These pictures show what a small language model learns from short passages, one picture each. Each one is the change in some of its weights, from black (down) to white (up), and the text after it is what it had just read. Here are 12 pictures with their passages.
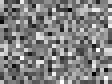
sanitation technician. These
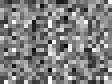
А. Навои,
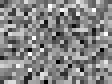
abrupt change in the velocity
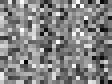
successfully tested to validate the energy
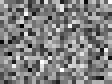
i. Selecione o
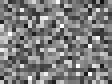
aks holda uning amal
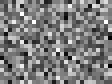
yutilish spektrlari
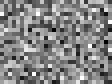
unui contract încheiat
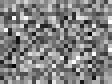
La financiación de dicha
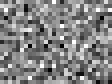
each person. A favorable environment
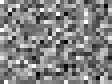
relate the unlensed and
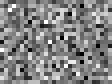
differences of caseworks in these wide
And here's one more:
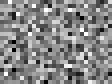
from others in which significant differences was observed
